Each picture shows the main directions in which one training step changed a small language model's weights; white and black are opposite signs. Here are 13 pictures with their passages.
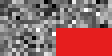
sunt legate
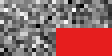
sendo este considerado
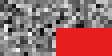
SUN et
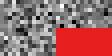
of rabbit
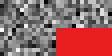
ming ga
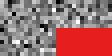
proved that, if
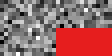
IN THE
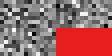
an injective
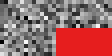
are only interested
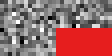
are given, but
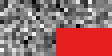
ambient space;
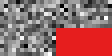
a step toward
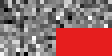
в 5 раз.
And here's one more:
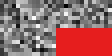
referente ao valor
